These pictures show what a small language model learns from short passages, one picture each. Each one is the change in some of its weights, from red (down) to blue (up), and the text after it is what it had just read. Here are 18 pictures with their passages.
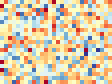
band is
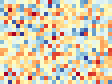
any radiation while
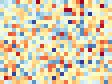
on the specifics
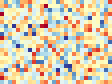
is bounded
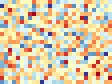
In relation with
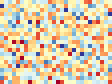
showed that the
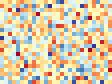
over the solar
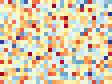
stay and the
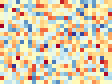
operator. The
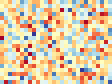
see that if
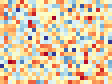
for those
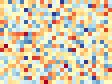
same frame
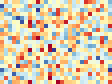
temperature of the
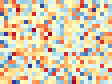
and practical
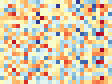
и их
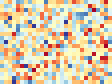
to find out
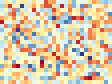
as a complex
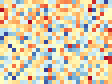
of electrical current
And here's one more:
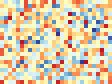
therapy is
